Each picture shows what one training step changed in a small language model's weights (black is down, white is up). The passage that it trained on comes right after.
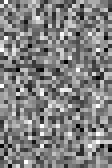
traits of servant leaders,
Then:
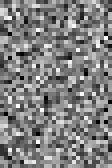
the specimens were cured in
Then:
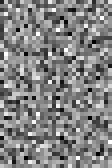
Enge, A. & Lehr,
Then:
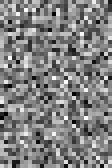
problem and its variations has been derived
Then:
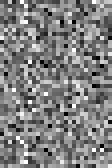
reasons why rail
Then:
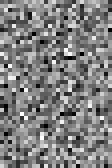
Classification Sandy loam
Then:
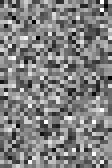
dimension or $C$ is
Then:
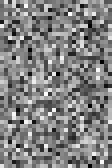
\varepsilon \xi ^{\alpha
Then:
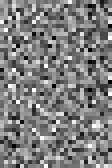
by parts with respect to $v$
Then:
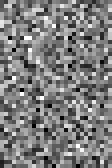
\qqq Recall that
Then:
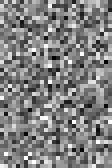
full} double dualization monad
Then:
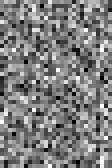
Цветет в течении
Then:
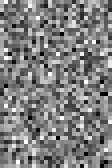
оширувчи ва
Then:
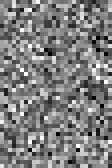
\newcommand{\EE}{{\bf E}}
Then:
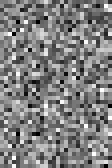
curves though remains unclear,
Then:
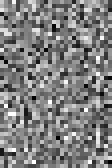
может доставлять
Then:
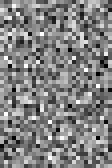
the exterior powers almost all conditions
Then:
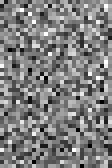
Two such interesting operations are considered by
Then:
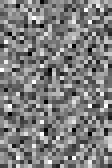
qaratdi. O'zbekiston
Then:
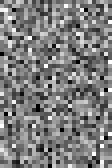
\textup{in }\Omega\\
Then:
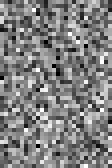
was one of the major achievements
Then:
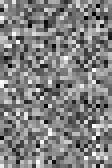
the spectrochemical series, the
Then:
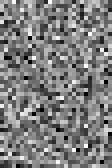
26-сон қарори
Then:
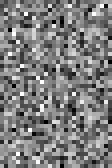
for public facilities' reservation
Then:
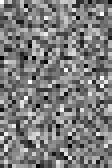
A scale-dependent finite difference method
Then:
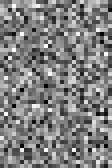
the release of NETs
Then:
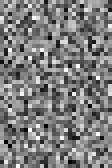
test results indicate irregularity of
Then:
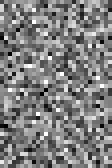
between the respective geometric and
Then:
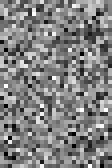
t\ge 0\}$ be a solution
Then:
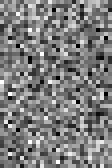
DEVELOPMENT OF
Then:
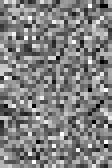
algorithm and each trial. We include
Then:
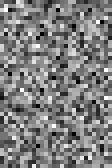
phenomenon of social media has
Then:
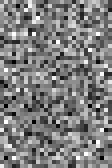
devices and sensors work together to
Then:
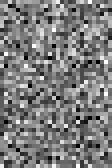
G. N. ISSUES
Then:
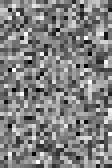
the analysis of the (anti-)
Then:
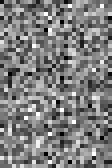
vujudga keltirish
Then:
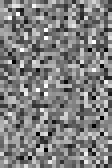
the smooth action $G \times M
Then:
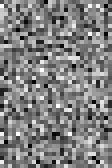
rejestrowane przy
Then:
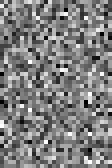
implications of the checkability of
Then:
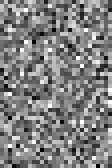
material of the PV cell
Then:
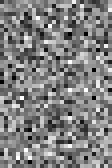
References: 1.
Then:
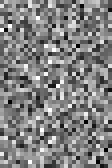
veio a intensificação das
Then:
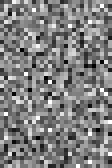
Turó de les Abelles,
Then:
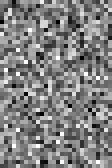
math concepts, such as the
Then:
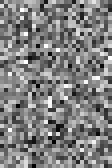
“Empleaba mucho
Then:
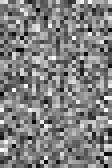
Even when I do not
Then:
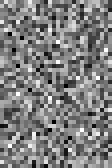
isolating neighborhood for I. \item
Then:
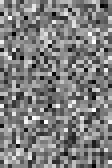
yields $\sum_{i =
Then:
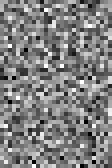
all large $n$ is very close
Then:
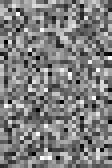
the distance measuring sensor, which
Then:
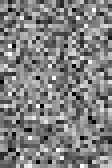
than 3.9 dB and the
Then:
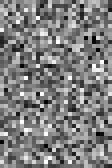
need to reconsider the role of
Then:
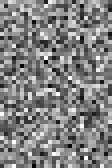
10% alkali solution. The
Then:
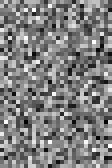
uso de laxantes para tratar
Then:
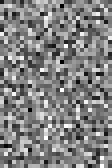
saqlash, qayta
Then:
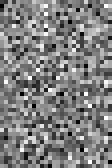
a single harmonic (possibly,
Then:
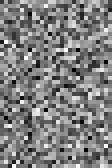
Traditional therapy includes
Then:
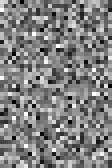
diagonal while $Y$ becomes the
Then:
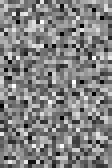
o. dra Hieronima
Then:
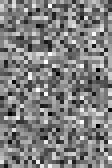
open in $X$ and
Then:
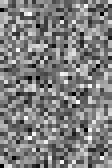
humans and AI, and between
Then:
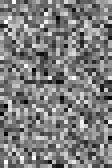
educational attainment due to the
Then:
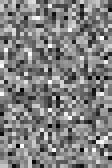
access to food, destruction of
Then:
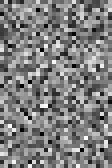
Let $G_n$ be a
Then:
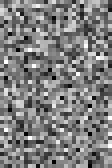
the frictionless case in
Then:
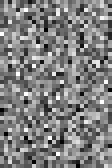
sebelum memulai
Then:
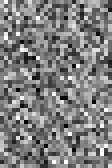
countable network is totally minimal and
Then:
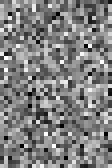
in Figure 1, as expected, increasing
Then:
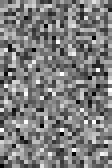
and even share with the other
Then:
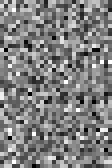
é dita em cerca de 2
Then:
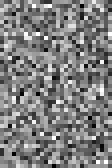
and $\ell \geq 1$, we
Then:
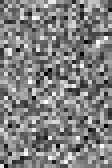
Test b. Grouping
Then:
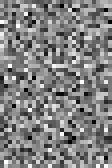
credibility. The target population for
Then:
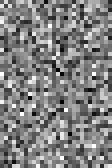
links between shark
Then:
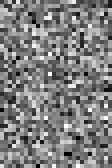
D Hakimov, H
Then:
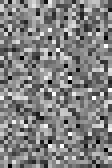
que traverse le Maroc : le
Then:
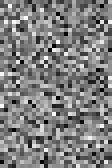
if $a$ is finite this follows
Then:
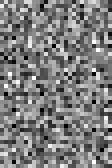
“is able to think innovatively and
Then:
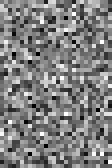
a shared data classification scheme is
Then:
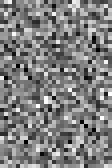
To streamline the collision
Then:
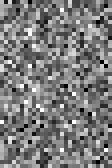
cheese were also reported by
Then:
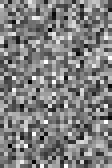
social hierarchy. Moreover,
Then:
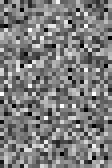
angular frequency $\omega$. Three
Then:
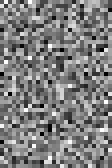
universiteti, O'zbekiston
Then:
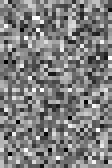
Isomorphism Theorems. Then,
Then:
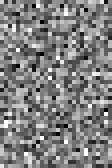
tilini o`rganishi kerak
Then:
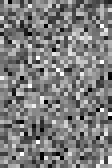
In this note we compare this approximation to
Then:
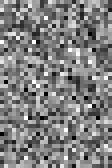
рекламные материалы
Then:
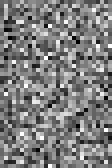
Its Agrarian
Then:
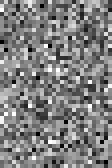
оптимизации методом
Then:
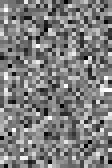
hormiguero * *
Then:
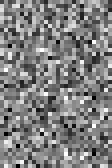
of semi-elliptic equations recent
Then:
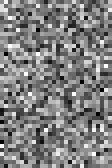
be, mártti
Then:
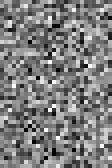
; за заг. ред.
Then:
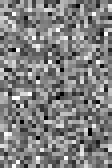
edition. Progress in
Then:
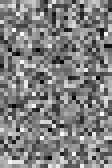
learning, require large corpora of
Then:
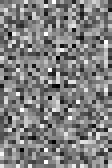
N % Social sciences 51
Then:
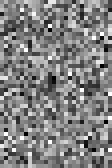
*Método para el
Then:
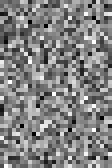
debe resaltar, que
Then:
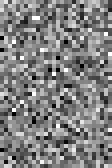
predictive maintenance requires research into
